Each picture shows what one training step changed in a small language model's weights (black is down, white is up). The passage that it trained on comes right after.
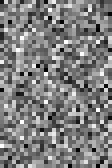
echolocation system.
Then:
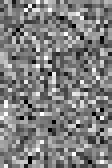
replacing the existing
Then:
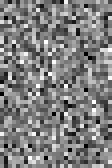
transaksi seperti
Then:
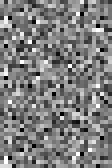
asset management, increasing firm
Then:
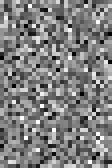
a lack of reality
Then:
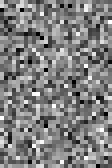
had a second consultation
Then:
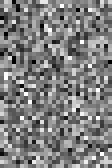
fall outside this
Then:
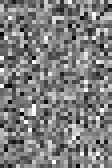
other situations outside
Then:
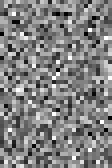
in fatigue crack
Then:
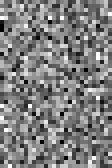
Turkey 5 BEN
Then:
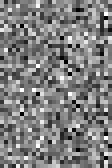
glabrata* and
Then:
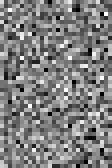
and sharing a growing
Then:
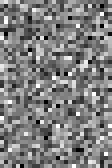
[13]. Wellness and
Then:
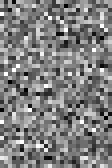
на човешките
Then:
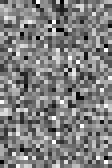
average, more greatly
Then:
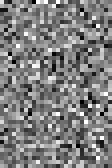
holistic approach to understanding of
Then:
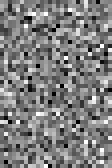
the material in different industries
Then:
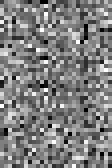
asosiy va yetakchi
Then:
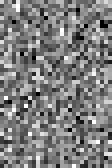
this development may occur and if
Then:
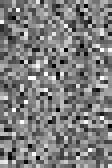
o‘z faoliyatini
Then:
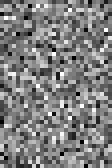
la transferencia del
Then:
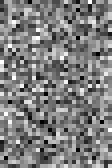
extensive view of the academic world
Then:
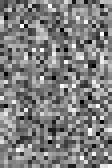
contributed to the adoption
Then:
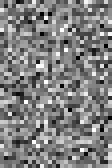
A. Zaman, "A
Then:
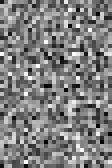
olishda talabalar
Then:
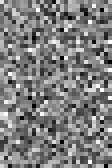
of the titles of
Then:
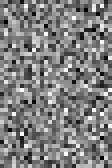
has made an enormous environmental
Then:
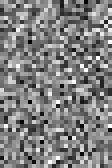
Methodology All tests were
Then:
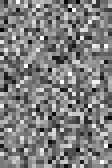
e de sujeitos
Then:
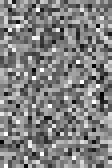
of children's creativity when
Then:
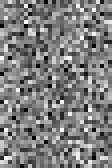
modda inklyuziv
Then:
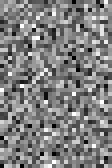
organised by an association
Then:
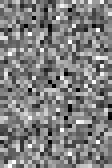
peu profonde et
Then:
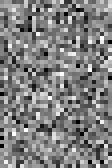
in velocity indicates
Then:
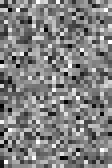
as independent variable in
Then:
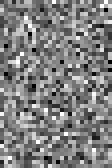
these bands. Worth
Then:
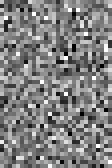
на съвместна
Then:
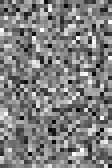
requiring the highest quality
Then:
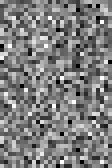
en los dedos de las
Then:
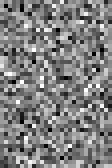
result $A(\alpha,
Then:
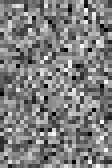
every aspect of learning
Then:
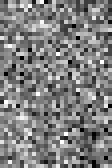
ambientali. Gilles
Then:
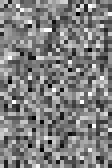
- 7: Compute the
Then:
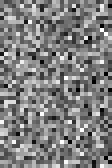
2.1. Problem
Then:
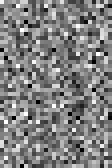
on Science and Technology
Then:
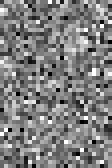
the most intimate parts
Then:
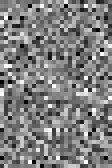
indicate) The author did use
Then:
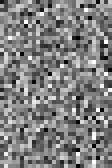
and maintained under standard
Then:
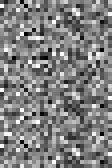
bilan front va front
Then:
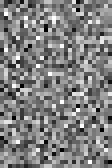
an appraisal of current
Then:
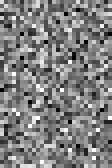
a la necesidad de
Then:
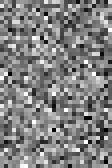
equation was used to calculate
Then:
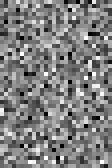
o de cualquier
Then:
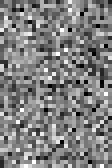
internet. Cloud
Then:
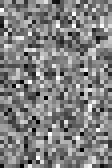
Таким образом,
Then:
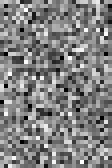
pedagógico que
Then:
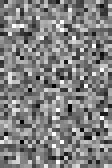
adecuada, ya que
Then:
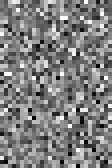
évidence le rôle
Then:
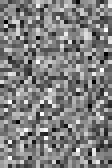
When -5 V is provided
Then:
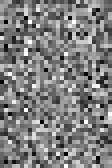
according to equilibria
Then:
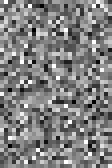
при батальйонах
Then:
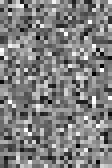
weight perturbations,
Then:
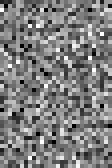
during the critical illness for
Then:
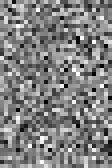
common derivatives like
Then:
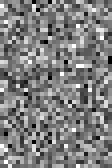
Bordeaux en
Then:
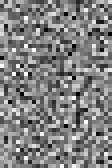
Education and Clinical Sciences,
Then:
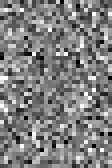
well established electronic
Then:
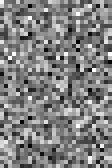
national cultural discourse to the
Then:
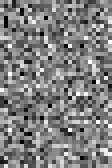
You can see it in
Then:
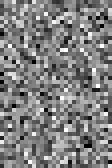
for vertical resolution).
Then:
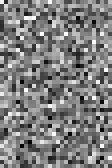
x , y and z in the
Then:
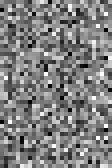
characteristics, presentation, and
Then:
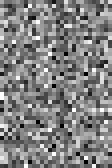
основным шкивом,
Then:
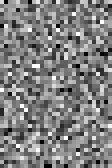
had no knowledge of diabetic
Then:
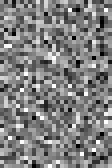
\quad (1)$$ where
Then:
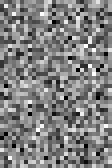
se manifiesta por la
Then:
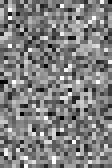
mais aprofundada e
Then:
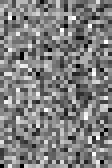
Institute for Polar and Marine
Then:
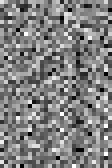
of accounting and analytical
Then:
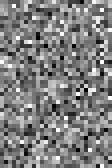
the institute will study the
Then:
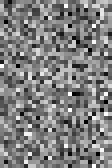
such as problems with patients with various
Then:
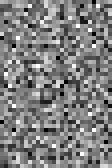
of Science, Engineering
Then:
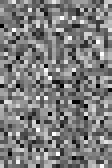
Underlying Sciences
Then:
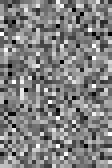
English languages began
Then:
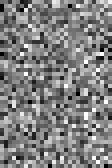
field robots to widen
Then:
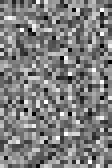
cases. In the treatment of
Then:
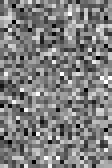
of granite that are not
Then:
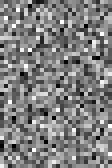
The use of advanced
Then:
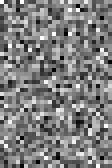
of ζ_a and the
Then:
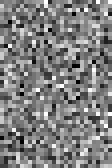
underwater noise,
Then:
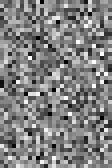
Rolle im Alltag
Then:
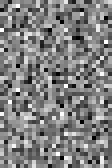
talents and personalities.
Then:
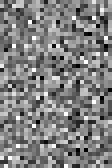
A survey was developed and
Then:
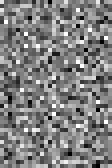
programming purposes. This
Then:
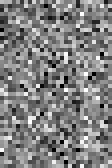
Stacey SN,
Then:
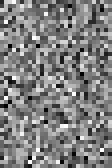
isə violin
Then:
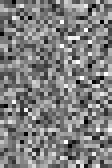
mechanisms to achieve
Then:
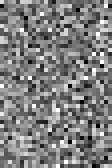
costs. The aim of
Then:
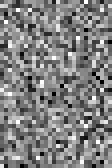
the plates were incubated
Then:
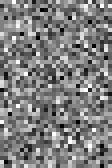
V., Savitsky
